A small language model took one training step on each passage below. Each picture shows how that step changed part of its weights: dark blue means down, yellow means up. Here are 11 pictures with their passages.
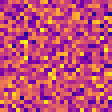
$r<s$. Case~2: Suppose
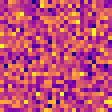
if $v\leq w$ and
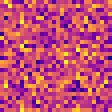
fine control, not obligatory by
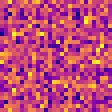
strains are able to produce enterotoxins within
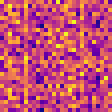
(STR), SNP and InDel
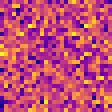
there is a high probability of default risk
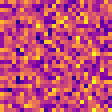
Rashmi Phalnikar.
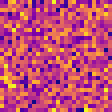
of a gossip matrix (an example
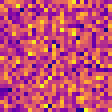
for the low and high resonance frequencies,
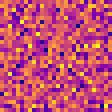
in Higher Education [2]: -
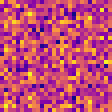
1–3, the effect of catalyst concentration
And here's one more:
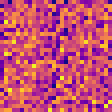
ml.) dry HCl gas was
